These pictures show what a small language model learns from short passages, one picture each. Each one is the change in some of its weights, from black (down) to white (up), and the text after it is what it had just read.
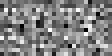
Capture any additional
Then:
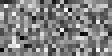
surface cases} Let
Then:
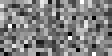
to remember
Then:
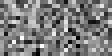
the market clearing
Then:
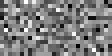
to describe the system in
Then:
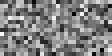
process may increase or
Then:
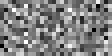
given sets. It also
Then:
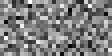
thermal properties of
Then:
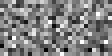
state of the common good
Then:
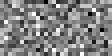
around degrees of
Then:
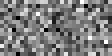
setting. To test the
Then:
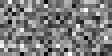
show that the students
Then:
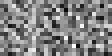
the theory of continued
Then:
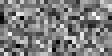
peers. Existing
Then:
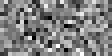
an isomorphism on
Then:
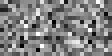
theory of additive
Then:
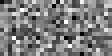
for any $n
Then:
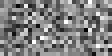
and further to that,
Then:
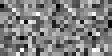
of this equivalence,
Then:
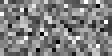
nature. In other
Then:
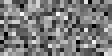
a brief
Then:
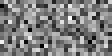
of $n$-dimensional
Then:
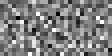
factorizations of
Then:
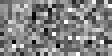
in a one parameter family
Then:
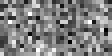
is defined as a common
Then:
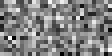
and independently
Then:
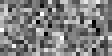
we will confine
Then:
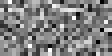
Embed $N$
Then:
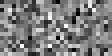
PJB ^a
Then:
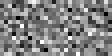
statistical difference in post
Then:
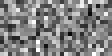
the Dirac Hamiltonian are
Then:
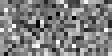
access, planning and
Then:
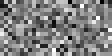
of the model.
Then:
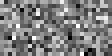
fits with extra
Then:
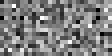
by binomials
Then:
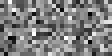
3) the probabilities
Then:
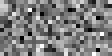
in favor of
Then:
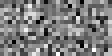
cw . In the
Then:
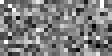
questionnaire consisting
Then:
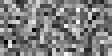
the magnetization
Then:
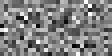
set U) which are
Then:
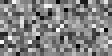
is diffeomorphic to
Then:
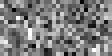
equipment, for
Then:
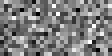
into $ Du =
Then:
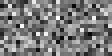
was submitted to
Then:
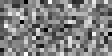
the *ultimum
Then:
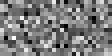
structure provides a balance
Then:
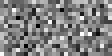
number of zeros
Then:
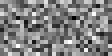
pairs, and
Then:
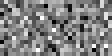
by deep learning of
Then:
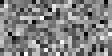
through Analytical
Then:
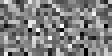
the method with respect to
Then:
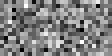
these baryons to
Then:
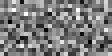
time averaged
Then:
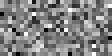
for the individual galaxies.
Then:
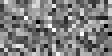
even and odd
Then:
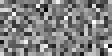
generic set of parameters
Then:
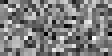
the cross-ply
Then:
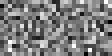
often while category in
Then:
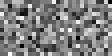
removes the materials which
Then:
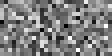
alternative factorization
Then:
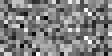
carbon layer
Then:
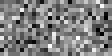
expected to see Q2
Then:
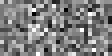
\simeq - p $
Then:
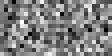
Hamiltonian defined as \be
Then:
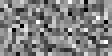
ResBlock. These
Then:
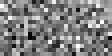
should be pointed
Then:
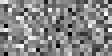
\ell$, we write
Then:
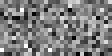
+ bxy +
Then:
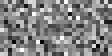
field theories, are
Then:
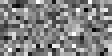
next session of
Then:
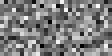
kinetic energy of
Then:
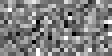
be always zero in the
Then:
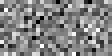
years, concern has
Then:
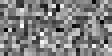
from children's learning process
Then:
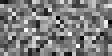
or point in the
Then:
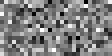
initial guesses for
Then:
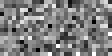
exceptional agreement
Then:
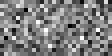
“We would like
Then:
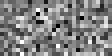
most frigid
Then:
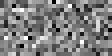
upon the restriction
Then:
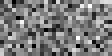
constant which admit a
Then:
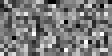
introduced the notion of
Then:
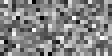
nonempty and has
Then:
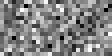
spin unit vector ${\boldsymbol
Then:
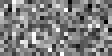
probe. We
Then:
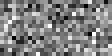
describes the behavior near
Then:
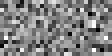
In addition to the
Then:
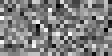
of an agate
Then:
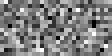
property $$ A_\pm
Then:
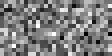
be that actual
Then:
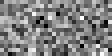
the extended centroid
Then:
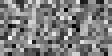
the sustainable use
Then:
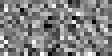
compliance with
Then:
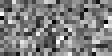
proof. For example,
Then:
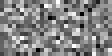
Reviews and
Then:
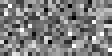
data on inclusive cross
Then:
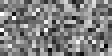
the nucleation
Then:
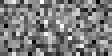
We can prove the
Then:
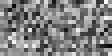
Sciences, the
